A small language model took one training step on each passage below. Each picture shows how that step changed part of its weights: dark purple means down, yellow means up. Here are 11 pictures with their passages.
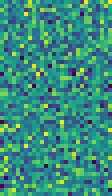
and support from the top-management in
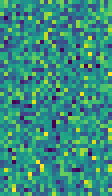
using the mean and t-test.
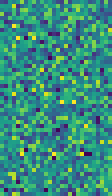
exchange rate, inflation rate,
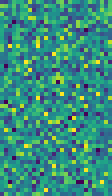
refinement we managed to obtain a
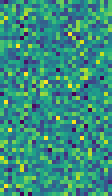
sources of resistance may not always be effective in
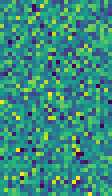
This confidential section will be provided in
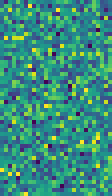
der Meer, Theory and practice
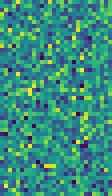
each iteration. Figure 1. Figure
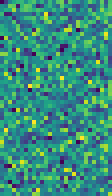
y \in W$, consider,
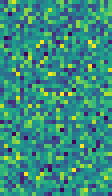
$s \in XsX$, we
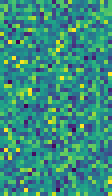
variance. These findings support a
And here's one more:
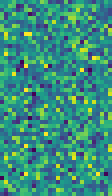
Design means to use methods like
